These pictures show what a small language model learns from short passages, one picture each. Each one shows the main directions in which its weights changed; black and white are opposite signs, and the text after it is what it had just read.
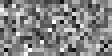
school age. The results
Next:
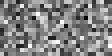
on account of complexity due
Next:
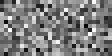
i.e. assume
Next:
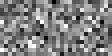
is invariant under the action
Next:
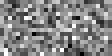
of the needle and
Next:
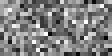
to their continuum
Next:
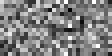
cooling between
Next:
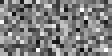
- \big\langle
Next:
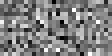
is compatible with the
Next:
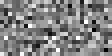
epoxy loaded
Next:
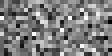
of training speed and accuracy
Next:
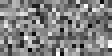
and a minimum of
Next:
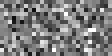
techniques can expose
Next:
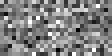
cross section~$s$
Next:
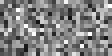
sweep is more
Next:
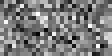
ongoing administration costs
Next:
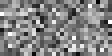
and discarding
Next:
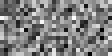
for $K \in
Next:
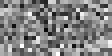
the basis of a statement
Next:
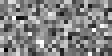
norm of the gradient of
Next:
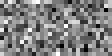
synthesis filter shows that
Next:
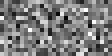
of “equality of
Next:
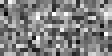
boundary of the half ball
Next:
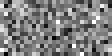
often related to the entire
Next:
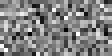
and the rack
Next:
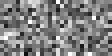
more expensive to
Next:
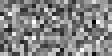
bisection method to
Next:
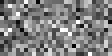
legal backing for
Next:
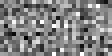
study utilized a
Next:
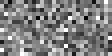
draw conclusions from
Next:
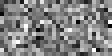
numbering is, of
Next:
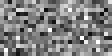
The model develops the
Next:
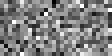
it$. The function
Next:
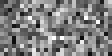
to obtain materials with new
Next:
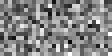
is considered a leading cause
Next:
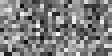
to $\cA$ in
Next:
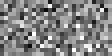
we simply go to step
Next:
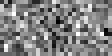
please refer to the
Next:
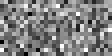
subcases depending on whether
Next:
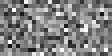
has remained relatively
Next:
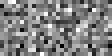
entries of $A$,
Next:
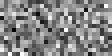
of signals in spaces
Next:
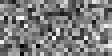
sum of the 4th
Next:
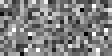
this the load was increased
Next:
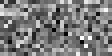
power factor load applications
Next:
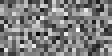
time, the development of
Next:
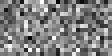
Bayesian imputation,
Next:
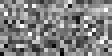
category of subsets of
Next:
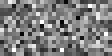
Health on the use and
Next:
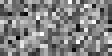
solution was found in functions
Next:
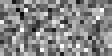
can be written as
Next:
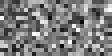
of LCA for other
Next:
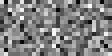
\langle u,
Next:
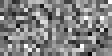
of sound,
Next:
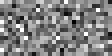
gauge our performance
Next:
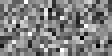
does not meet the requirements
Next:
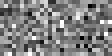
the appearance and understanding
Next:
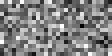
) The neutral elements
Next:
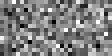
be explained – how can
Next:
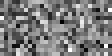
of size 3. For
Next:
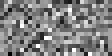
not play an important
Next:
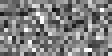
and the corresponding algorithms
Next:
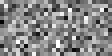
it difficult for the students
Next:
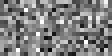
by comparing the original
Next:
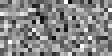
and kinetic
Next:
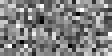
by Russians,
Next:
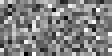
Vision Excellence
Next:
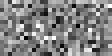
condition (i). The
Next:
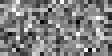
In these cases, note
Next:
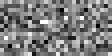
Ax = b,
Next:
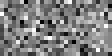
absolute conditioning case has
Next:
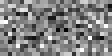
classical knots
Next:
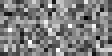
used to store the
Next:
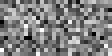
discussion, but it
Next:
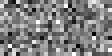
implication triggered
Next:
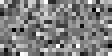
this is a sheaf over
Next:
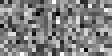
a constant agitation
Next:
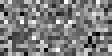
minimal bioeconomic program
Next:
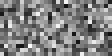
a full account of the
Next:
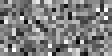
5. Weight loss
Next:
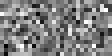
and Development*,
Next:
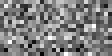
adapt to functional
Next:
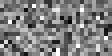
sections are a little
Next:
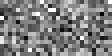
The result summarized in
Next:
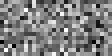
rivalry started
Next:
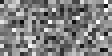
In this appendix we
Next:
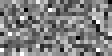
is sufficient to prove that
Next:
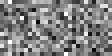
kinematic variable
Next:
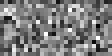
Graph 8:
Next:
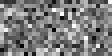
STATEMENT All
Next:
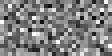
we identify if that's
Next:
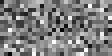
in the 'war of
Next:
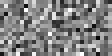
then $X$ is
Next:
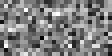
an intermediate situation between
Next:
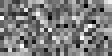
of a fixed arithmetic
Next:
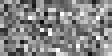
describe by contrast what
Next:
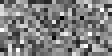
area amongst all other
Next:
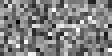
that any continuous map
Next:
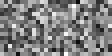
the Fermi surface
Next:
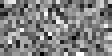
image plot in figure
